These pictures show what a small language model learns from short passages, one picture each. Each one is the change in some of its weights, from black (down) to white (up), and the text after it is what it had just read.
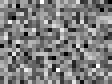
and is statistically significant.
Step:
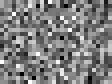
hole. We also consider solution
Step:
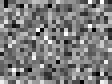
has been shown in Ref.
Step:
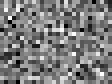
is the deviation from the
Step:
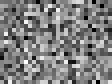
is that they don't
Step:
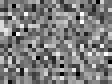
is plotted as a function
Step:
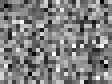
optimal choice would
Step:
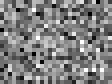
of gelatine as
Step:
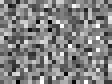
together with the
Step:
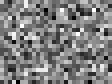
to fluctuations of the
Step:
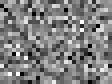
status Educational
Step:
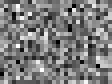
include the shrubs
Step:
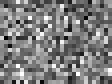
obtained by Sato and
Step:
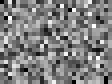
real forest area.
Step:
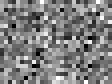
fact become a key
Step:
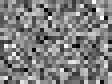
with fewer than ten
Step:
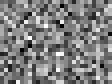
we must be cautious
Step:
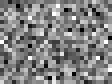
continuous bites
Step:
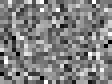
of rainfall of
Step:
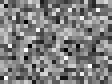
a trillion lines can
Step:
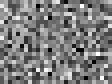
both cohesion and internal
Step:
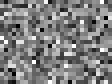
the assembling When
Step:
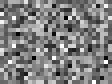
their adoption. For the
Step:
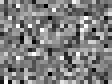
where $a = 1,
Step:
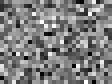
in Supplementary
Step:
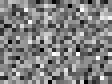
primary, situating
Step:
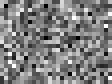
n$ allows us to
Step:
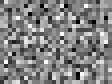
a way that each layer
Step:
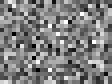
the same as those utilized
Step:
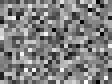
writing, key
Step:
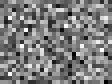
exploration of news
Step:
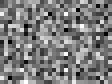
EU democratic
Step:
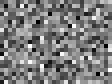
To obtain these results we also present
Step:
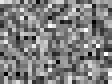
studies that: - Focused
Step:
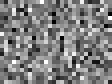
such differences? A great
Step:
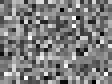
corresponding mean probability estimate
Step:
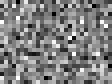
to two destinations.
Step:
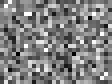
financial support of the
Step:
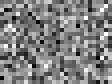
view. Moreover, any
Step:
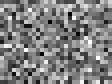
responsibilities for operational
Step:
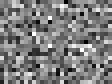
The $H1v$
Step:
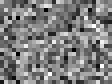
awareness of
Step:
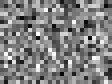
conceptual difference in the
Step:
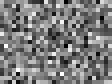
strongly coupled. We
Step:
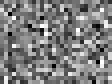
while the addition of textural information
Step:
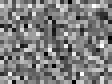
series typically consists of
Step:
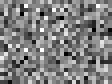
is for N-type
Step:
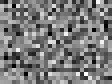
was developed in Java
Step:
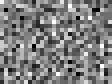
One can regard this system
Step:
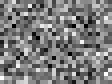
These surveys have provided
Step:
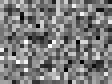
and one must also choose
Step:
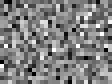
behave poorly at
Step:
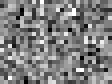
staff to improve
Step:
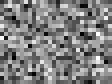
hands-on experience in
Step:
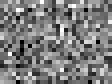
in biological shaker with
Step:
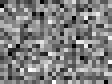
situ by amateur and
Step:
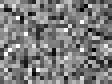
so the displacement is
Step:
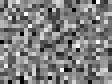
richness ($p =
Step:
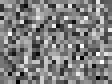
are placed at the
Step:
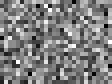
further illustration.}
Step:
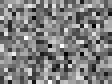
and predicting a 2D
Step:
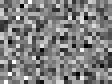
educational approach is more powerful
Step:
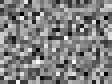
wards, one at
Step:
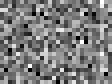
one plateau corresponding to the
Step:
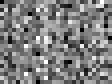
part of the functional signal
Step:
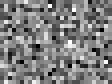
curriculum. This study
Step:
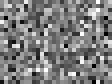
of the farm are considered in
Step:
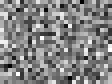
decays exponentially as
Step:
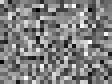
performed. Druy et
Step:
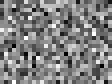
competitive advantage
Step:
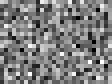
Our results show that the method
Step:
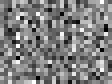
scheme. The main
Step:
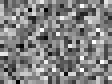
the remainder of the
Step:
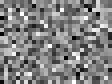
Oxidation kinetics
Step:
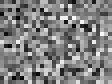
by the national male
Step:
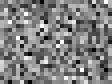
such as string theory,
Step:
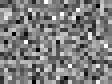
via the electric field
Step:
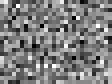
extracted from different processes
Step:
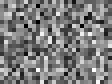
obtained in the models through the
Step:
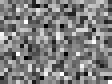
stress interchange,
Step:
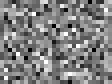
a glass substrate
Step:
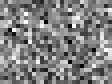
such as Si~{\sc
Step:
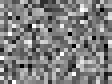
belonging to the same
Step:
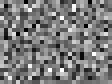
reductions. \item The
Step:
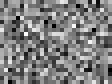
is used, multiplied by
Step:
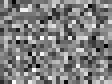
and component 22.1
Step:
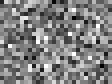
view to enhancing
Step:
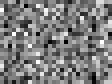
control signals propagate
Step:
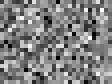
keepers call these
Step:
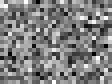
conducting business,
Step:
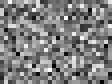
very small quantity of
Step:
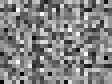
method. Due to this feature
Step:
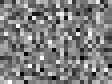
more efficient encodings
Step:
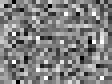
the usage of bone
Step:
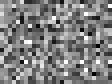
and cannot lie in the
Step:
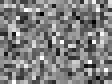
the authors proposed a
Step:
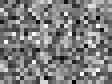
theoretical aspects of
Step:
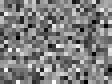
decision-making process
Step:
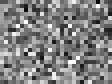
is exactly k . The
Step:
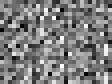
regulate blood
